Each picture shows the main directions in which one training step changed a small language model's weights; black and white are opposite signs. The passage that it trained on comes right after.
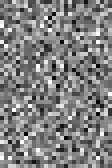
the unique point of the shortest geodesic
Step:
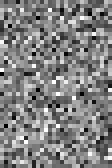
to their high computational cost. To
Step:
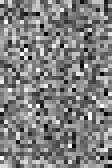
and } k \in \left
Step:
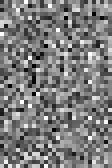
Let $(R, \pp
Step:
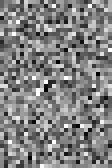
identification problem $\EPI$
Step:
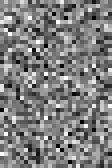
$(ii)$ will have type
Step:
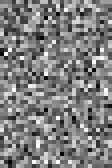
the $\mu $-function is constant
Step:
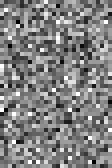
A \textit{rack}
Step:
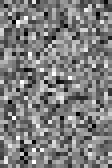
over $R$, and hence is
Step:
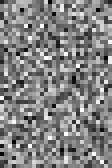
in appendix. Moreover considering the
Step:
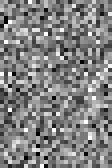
a $(d,\lambda,
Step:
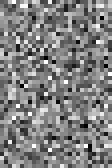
$k\C$ is a
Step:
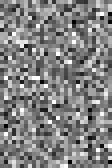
$s\in S$, we
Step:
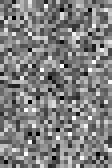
% \end{figure} {
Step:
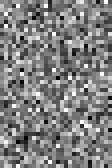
and Swartz,
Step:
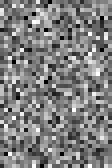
\otimes \dots \otimes
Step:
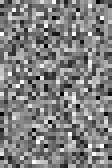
$\vert \nabla d\vert
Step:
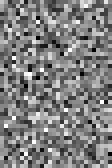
where $C(\tau)$ is
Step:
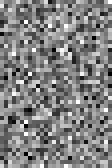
of a compact manifold with the sphere
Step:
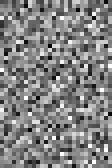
the true solution. \item The
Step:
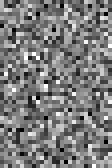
a far less model size but also
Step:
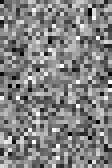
\end{thm} It remains
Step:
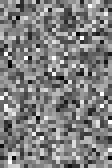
to account for boundary effects), or
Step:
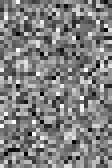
by the Weyl dimension formula.
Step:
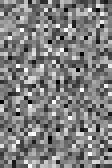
is the identity element of the
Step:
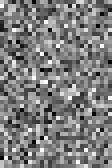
of $H$ exactly once,
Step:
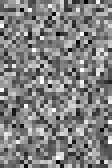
the writing of this paper.
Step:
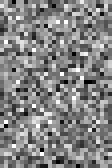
on physical grounds and simulations
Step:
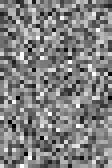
$H_0$ will be
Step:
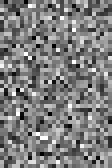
The elimination of $\tilde Z$
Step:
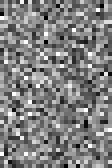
\left( f_k
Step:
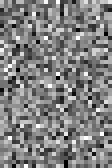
rightmost point of each interval
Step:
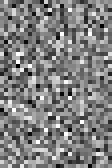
\Omega.$ In fact, the
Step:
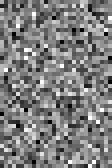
\leq l \}$ are convex polytopes
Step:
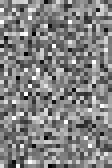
classical crystal (that is $\prod
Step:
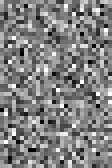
by induction on~$j$. Since
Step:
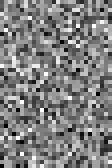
classes modulo $m$. Now,
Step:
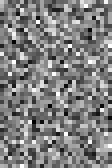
where $n_p$ is
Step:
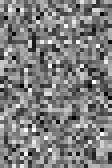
to assume that $f$ is
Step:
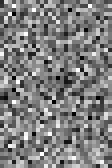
free if and only there don't
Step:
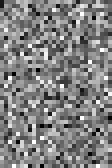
uniform estimate independent of $d$
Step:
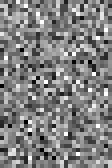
by \begin{eqnarray*}
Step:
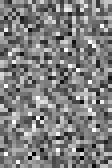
are classified by their cohomology
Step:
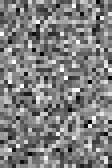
$\mu$ is a Borel measure
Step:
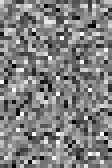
efficiency of the CVDT mesh
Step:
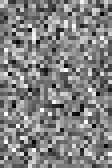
on $n$. The following corollary
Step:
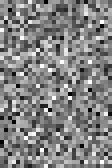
into the sum of two proper simple
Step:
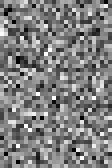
defined by the same diagram,
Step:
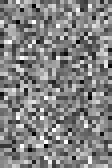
asymptotics found in the proof of
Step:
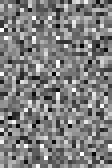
the assumption that $\Cal Y$
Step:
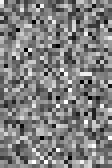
treatment of this class of evolution
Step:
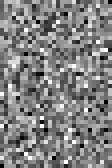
abelian groups occur as the group of
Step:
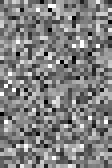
$\partial u / \partial
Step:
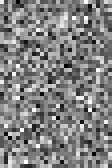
for words such as a,
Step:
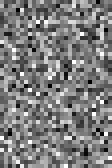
$\C^k$ obtained when
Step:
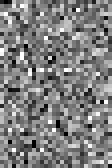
right hand side has $p$
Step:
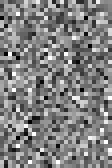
PDF and characteristic function of the
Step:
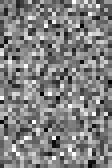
the different field factorizations. The
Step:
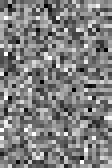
Pour toute extension
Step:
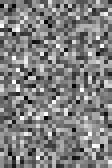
of the triangles in the mesh,
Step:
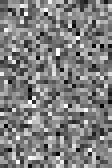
be non-smooth and/or
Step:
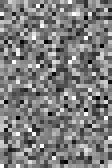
leading to the main deviation theorem and
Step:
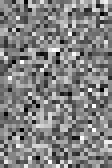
is an automorphism on $% \Gamma
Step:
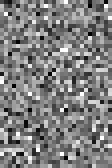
the ASM settled
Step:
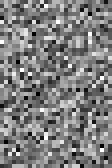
corresponding hypothesis testing procedure better at
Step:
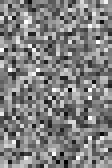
generating function and two term recurrence
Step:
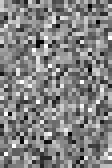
a norm. To see that it
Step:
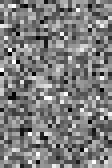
\alpha\right>},$ then
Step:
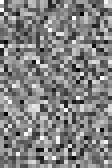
Kitaev graphs by either
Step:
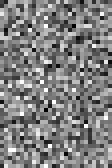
theorem on formal functions, it vanishes
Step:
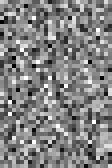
with $p>1$ in
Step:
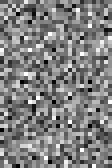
surprising. In fact,
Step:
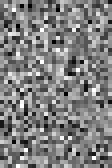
\] Logical rules: \[
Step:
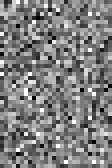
flux of the wave, represented
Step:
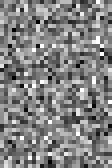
$\H_\infty$ given by
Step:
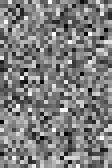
and only if $g\in
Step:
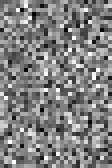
let $Q(\Theta) =
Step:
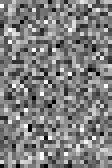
of the domain~$\domain$ in
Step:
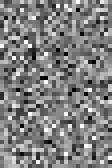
we use two metrics: the
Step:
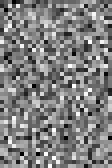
metric $g$ satisfying these conditions
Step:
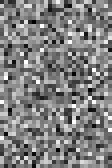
Seminar Subject
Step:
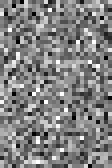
\Psi $\; Compute correspondence
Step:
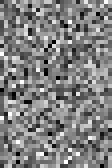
the same AC-equivalence
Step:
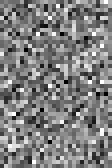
symmetric bilinear is proportional either to
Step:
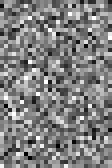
of graph, without respect to the
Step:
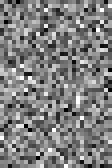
connected component which corresponds to the
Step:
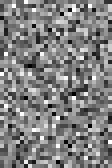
School of Statistics and
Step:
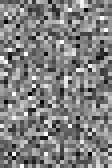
and estimates which are a direct result
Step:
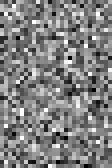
subset of $\Hs$, and
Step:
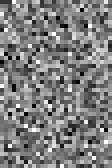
AMSG-C1 coincides
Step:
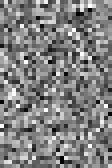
E$ denotes the corresponding expectation.
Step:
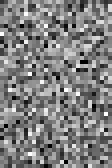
on ${\widehat{M}}$, be
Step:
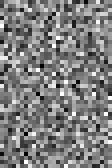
the elements of the corresponding quotient
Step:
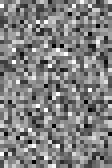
of $\lambda$, and in some
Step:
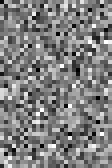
\end{align} by
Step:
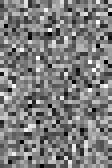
a lifting $\widetilde{v}$
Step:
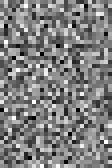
C_n,$ the sequence
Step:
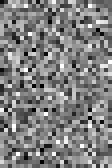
independently generated from the shifted
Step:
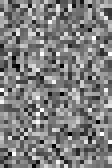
\end{equation} If
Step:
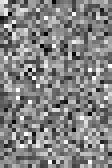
expressed an interest in seeing
